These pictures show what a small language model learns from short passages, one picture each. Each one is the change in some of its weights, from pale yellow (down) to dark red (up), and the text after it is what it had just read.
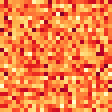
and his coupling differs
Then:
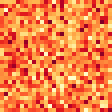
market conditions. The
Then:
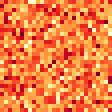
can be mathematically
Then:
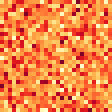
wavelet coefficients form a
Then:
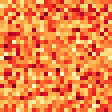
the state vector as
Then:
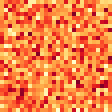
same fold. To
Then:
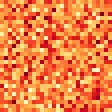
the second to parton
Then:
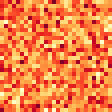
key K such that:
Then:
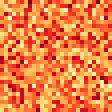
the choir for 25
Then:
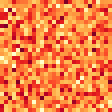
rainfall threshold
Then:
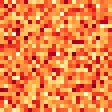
caused by a
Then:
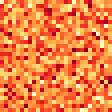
correspond to different physical
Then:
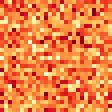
The last line represents the
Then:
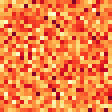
SCMS exhibits
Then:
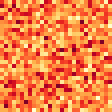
capital wants to
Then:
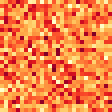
theory is that the
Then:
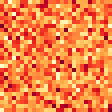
they have no known
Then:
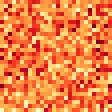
boundary. The rate function
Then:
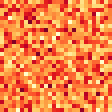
needs of society are
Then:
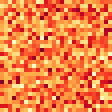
the verification of
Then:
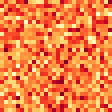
was assessed by
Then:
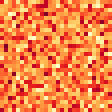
its subsequent
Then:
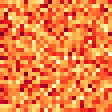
or community based
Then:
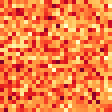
acknowledge use of
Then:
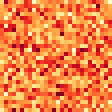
the $d$-dimensional
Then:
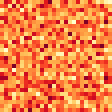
oneself even in
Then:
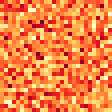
an adjacent
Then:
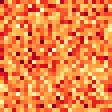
Department of
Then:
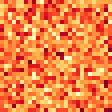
a partition
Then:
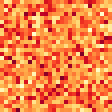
coordinate the set of
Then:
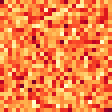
efficient frontier
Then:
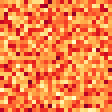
or reduced utilities for
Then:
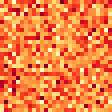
using cell lysis
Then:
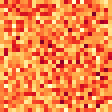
presence of an ion temperature
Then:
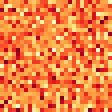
typically from 50%
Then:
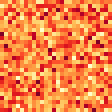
the spectrum obtained in our
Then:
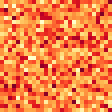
the jet may be
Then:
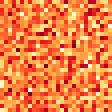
not provide mutual
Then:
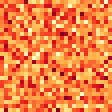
is 10 times larger than
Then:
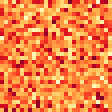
process. In another
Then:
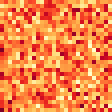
a plateau
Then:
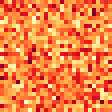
The sensitivity of the
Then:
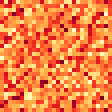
adaptive wavelet
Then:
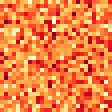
operator can first be
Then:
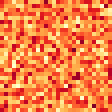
of *E.
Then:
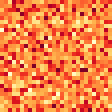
The front has
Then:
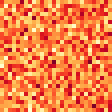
could impact TCs
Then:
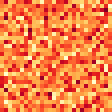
firm is a
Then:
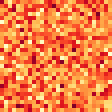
FTIR =
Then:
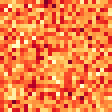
1000 ppm concentration
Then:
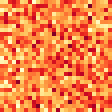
ordering: the
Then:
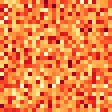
1 Participants
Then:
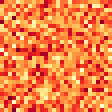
its racist
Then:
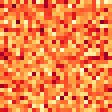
oxidation current
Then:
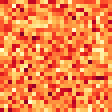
higher twist.
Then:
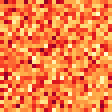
to understanding how the
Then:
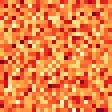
For the present time,
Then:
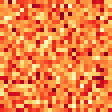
analysts. To
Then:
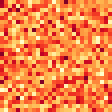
quality features important for the
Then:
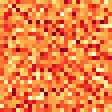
basis. From
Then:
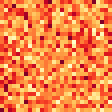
weight factors for these
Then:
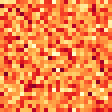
development and science process
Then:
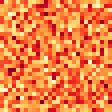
its funding for the
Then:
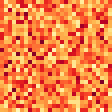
12 September
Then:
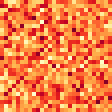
methods or the experimental scenarios
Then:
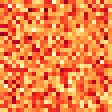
lies well within region
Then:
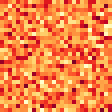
transport of a physical
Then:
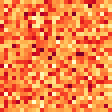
coordinates, velocities
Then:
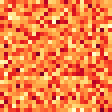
fund size and at the
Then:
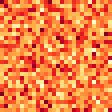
M (or Sh)-
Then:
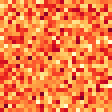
the fact that there was
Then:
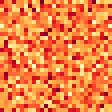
or prospect with
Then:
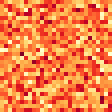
different stages of
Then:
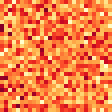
validity of the
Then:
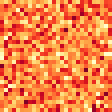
cells of pancreas
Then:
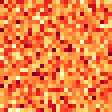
original Paper
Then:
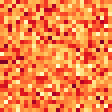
selected the marginal
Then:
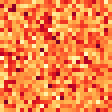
system integration and testing
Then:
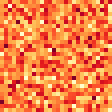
tract were achieved with
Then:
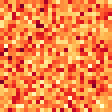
been condensed
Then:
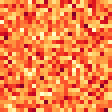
optimal tactical
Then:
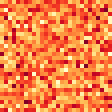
borders of
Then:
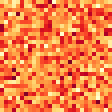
be invariant under time
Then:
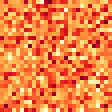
an external harmonic
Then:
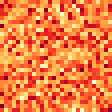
the attainable
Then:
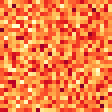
Squares denote
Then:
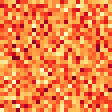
approach by its advanced
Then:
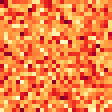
Movements smaller than
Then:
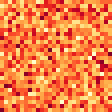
the traces of the
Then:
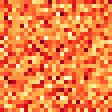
and semantic
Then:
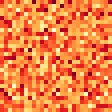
that have necessitated
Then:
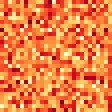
in Arusha,
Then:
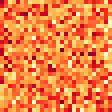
functional derived from
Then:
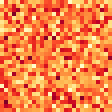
citations, is
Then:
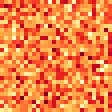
One broad class of
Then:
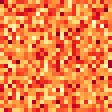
Educators in the
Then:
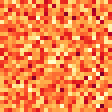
report- Lack of
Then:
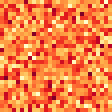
is in the order of
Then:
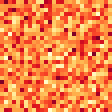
tools increase students'
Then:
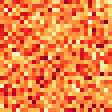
velocities of the two
